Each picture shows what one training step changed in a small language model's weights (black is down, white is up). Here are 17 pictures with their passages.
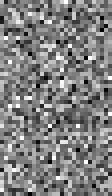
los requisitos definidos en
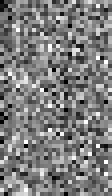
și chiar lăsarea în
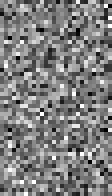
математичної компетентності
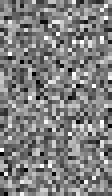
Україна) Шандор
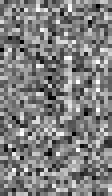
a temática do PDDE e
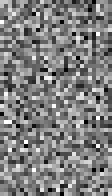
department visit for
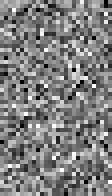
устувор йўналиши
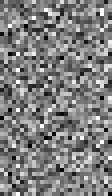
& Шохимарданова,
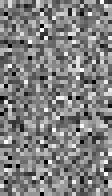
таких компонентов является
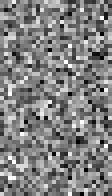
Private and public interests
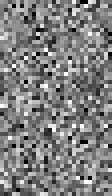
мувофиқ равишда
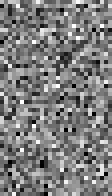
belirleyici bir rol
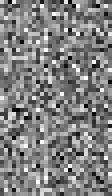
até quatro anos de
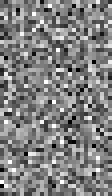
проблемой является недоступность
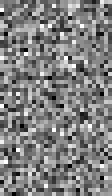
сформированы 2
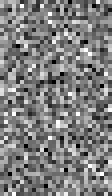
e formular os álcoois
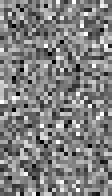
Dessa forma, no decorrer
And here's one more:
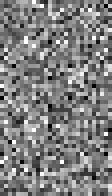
a solidariedade. A
